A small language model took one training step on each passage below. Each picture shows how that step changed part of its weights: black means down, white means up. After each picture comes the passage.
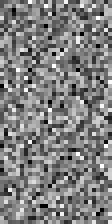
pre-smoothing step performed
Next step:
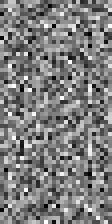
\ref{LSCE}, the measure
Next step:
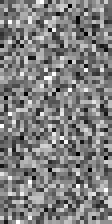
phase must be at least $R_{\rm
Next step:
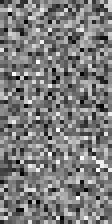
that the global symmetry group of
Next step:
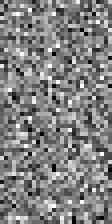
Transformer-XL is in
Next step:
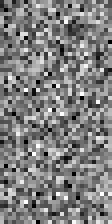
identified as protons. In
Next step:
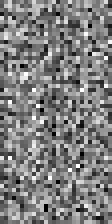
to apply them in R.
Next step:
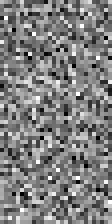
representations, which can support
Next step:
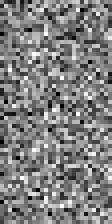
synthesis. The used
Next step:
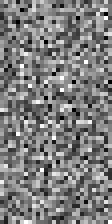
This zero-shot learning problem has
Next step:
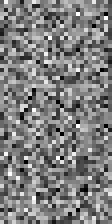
a major role in the
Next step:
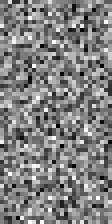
all higher depth terms of an
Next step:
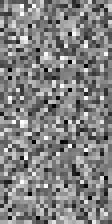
masses as high as $10^6
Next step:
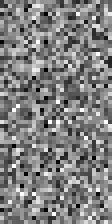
simplicial complex, it is
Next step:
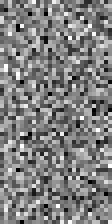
In the next step, the resulting
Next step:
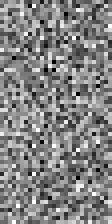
However, in the end we specialize to
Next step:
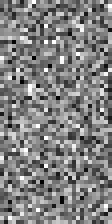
takes the form: %is equivalent to
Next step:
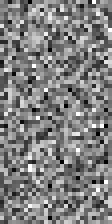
a scaling collapse of
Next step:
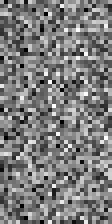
frame]{} \caption{\small
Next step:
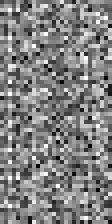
and C, in spite of being
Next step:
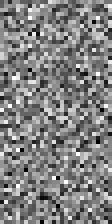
of interest specifically due to the fact
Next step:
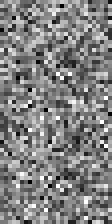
shorter distance will result in a
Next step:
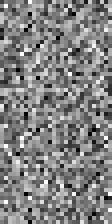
distribution into a target distribution via a
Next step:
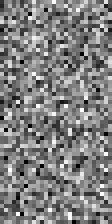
a suitable constraint and to study the
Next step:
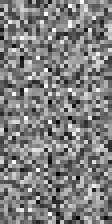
average abundance.
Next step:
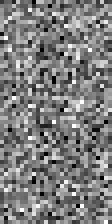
unrelated to Eq. (5); they
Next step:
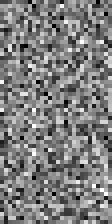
experimental claims for
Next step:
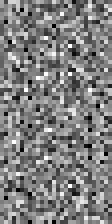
\begin{proof} To prove the
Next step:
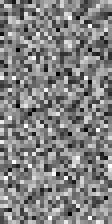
ion. In the remaining of this paper
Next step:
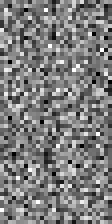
by AdaTD($\lambda$) where
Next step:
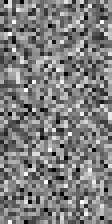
-- the first solution generates examples in
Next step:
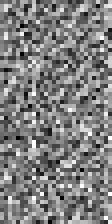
as the two depicted in
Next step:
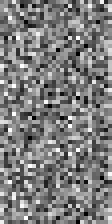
\times m$ matrix of positional
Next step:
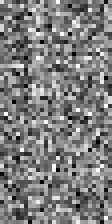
also be equivalent to requiring an
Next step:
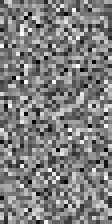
this paper we carry out the fit
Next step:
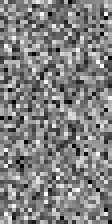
the ordering $(a,p) \le
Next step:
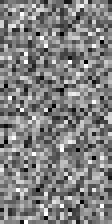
as $\omega_{nl}.$ For each
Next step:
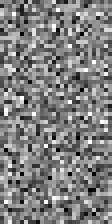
the dominant tracking
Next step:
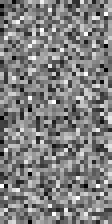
correct physical behaviour in
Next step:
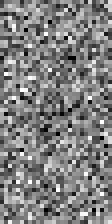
the definition of $\varphi_1$ and
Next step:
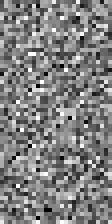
while analogical range of $W$
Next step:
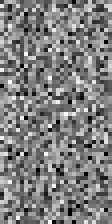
H \delta}| q_n\rangle
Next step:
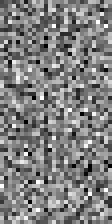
providers. In this way, it
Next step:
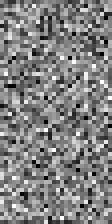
with the corresponding data. Also, both the
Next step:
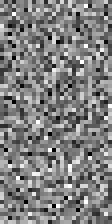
the ``remainder'' part of the
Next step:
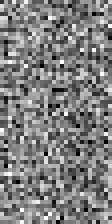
as a state-space model which at the
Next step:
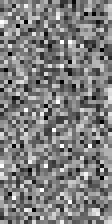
Define $F(n,t)$ to
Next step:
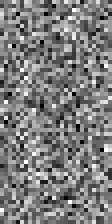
equivalent to $$ \left |S \right
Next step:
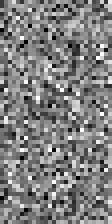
multiplier operator is defined only on the
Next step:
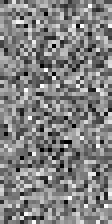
(imaginary part) of the
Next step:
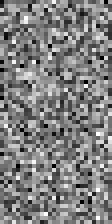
gluing in self-similarly
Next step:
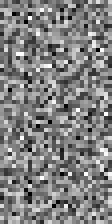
will \textbf{not} judge
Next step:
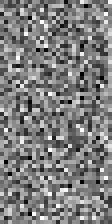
Frobenius algebras}. We
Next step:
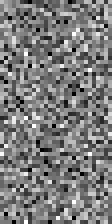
symmetric Hadamard
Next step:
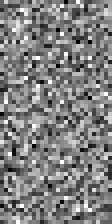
more general spaces. The relevance
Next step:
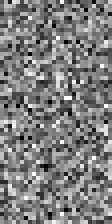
for finite automata with
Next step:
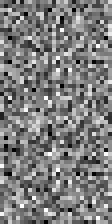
non-perturbative QCD
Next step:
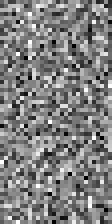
graphs of odd order with $G$
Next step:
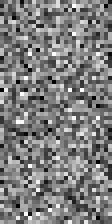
it proves convenient to
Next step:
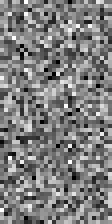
that $\tau^\gou$ has a compact
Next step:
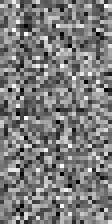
\theta,\intd \omega) -
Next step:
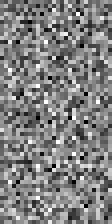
$n_0 \equiv \langle
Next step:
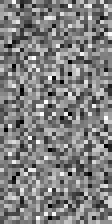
\theta \circ T = S \circ
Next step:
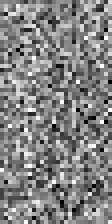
term in (5.3a) is
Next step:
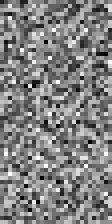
that the topological dimension of the
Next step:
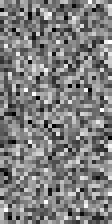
points doubles}, Bull.
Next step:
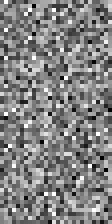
molecules in the air is more
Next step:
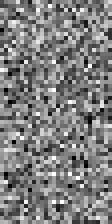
formula can be derived then it is
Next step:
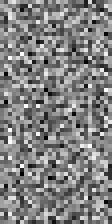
\end{figure} While the
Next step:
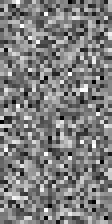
by a typical AmBe
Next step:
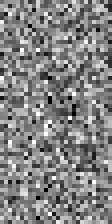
$W$ is a manifold with the
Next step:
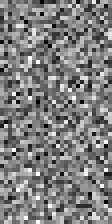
in Section~\ref{sec1}
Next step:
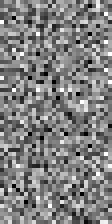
case we can interpret the current defined
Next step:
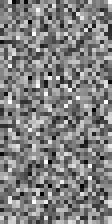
in the logistic function, we
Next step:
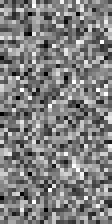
do not know, and instead we
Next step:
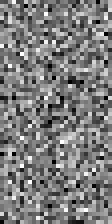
\multiput{$\alpha$} at
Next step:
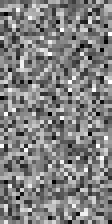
of the scheme in the periodic
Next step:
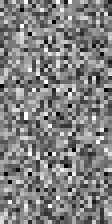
on state spaces $\mathfrak{S}$ and
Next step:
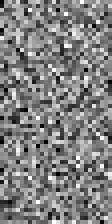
restrictions on the yield of complex
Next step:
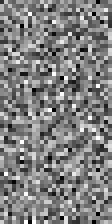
by flushing subnormals
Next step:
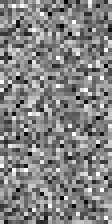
is freely generated as commutative
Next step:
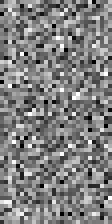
\ref{fig:pf} (the
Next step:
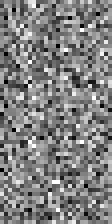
fact that speech in higher
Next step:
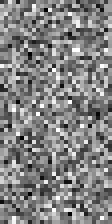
1 is automatically satisfied
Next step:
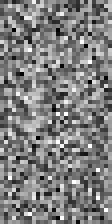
separated in clean correlations and
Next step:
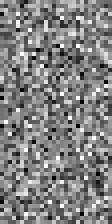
On each mesh point ${\vc
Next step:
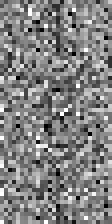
orbifold $\OO$ described
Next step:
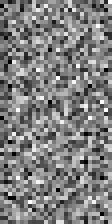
and pigments. ## 3.
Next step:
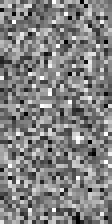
FPGAs is that there are two
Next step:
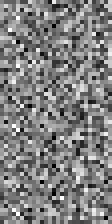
as follows, \begin{equation}
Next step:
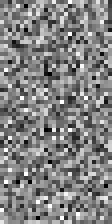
length $\geq n$. To do it
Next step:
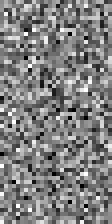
using instead of $d_{\Omega}$
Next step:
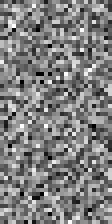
the three parameters, as well as the results obtained
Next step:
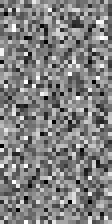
H}_n$ is taken in Theorem
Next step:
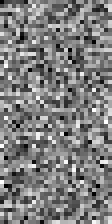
that contribute to PSI, such
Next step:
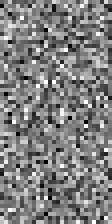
to denote $O(\rho ^{k})$
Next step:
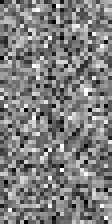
s}$ as an input as only a
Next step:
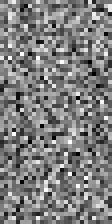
\end{equation} where $Kur =
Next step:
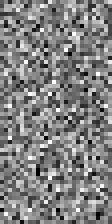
description of some interesting features
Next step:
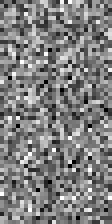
the source parameter $\kappa$ in the
